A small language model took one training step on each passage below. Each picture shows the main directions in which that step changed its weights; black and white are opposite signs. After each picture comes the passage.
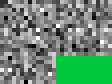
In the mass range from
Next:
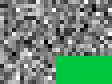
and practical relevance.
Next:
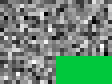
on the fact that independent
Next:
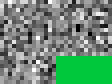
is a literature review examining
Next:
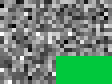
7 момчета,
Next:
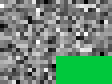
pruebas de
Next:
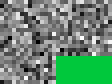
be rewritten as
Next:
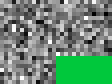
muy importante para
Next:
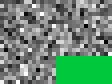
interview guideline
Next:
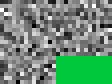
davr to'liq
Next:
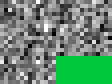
além de outros
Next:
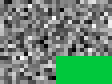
Ethics and its
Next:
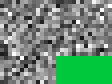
teaching surface and a digital
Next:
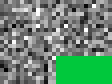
In Malawi,
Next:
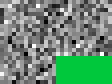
systems shape teaching quality
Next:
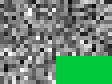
qay darajada
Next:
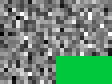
civil avaient
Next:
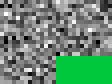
V_{1ind} and
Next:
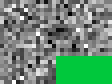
Fiscal policy is the
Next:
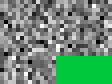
systems. IEEE
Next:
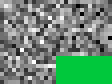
been using the operating
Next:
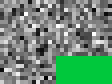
período de
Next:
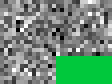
of 'thick' and
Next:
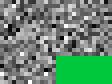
comparative ex post
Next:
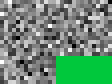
the internal excited state
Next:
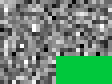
taken by APT was
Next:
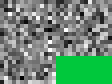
on Support Vector
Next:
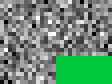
complejo realizar este
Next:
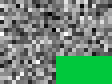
conflicts which impacts
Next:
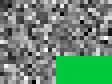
do FGV Ibre
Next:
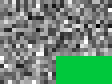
as it is in men.
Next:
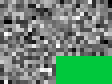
interest No conflict
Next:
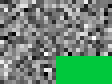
an `effective
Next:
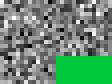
the case studies in which the
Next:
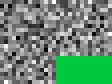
through TGF beta
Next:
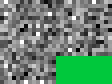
electric energy density is of
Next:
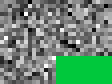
to corroborate simulation
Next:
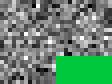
similar situation is observed in
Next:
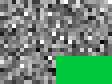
to propose software solutions
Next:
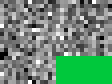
conquering space, in
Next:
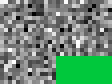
most significant issue that we
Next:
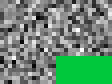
datasets were analyzed in
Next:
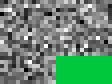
their computational resources and
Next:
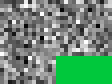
they create one of the
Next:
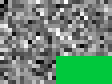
in these simulations, there is
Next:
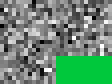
with an oracle error
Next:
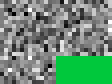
behaviors to protect
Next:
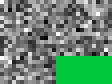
Relationship between
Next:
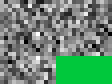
continúa hasta
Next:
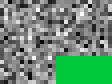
a focus for the research
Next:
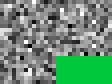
L., Matin
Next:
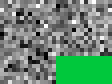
construct future climate
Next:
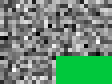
angles of latitude
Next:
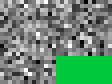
por la Unión
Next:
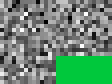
Phys. Rev. E
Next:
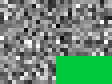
from pure GR result
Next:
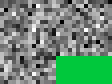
the other nearest
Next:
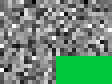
to improved patient
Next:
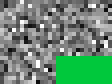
davolashni olib
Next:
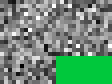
$f$ has no
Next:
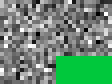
2022), which is a global
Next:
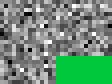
rim. In order to
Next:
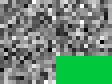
the Rayleigh
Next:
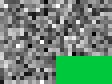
of higher bands alone
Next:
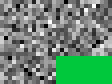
states have had several uses
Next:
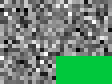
chosen with different size
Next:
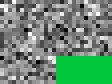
A, we see that better
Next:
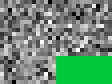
businesses use
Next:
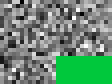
and introduce two
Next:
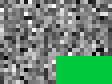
responsibility for the content
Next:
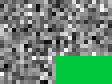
structure. In such a
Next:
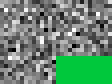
creating and involving
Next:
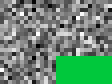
continuity condition is also
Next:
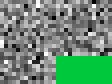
de rationaliser les
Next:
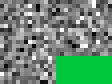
structure. Although carbon
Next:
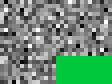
almost all the
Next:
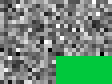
density of states $\rho
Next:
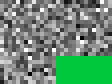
the CZ gate.
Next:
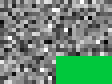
computed relative to the maximum
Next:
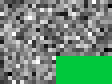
they begin to give
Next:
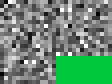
well as identify the
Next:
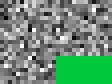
as an efficient quantum
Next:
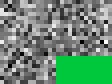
may retain engineering
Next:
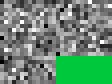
and wait for the
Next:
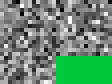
Annual Review
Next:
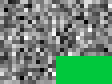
45meV. The
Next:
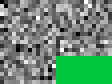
the Departments of
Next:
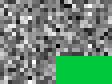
de certains membres
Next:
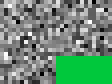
sve više se
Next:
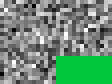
which serves as a detection
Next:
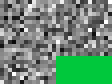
score (One element is
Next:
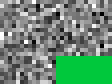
muhandislik va
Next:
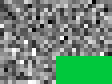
menos engajado
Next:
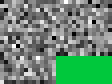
of Production Research*,
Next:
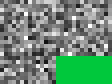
improvement of sustainability
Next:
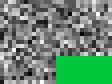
of non-permeating
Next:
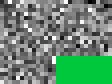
especially using molecular dynamics
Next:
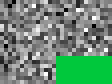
an adjacent
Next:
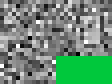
according to their weight and
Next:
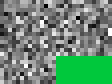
the nuclear dynamics in
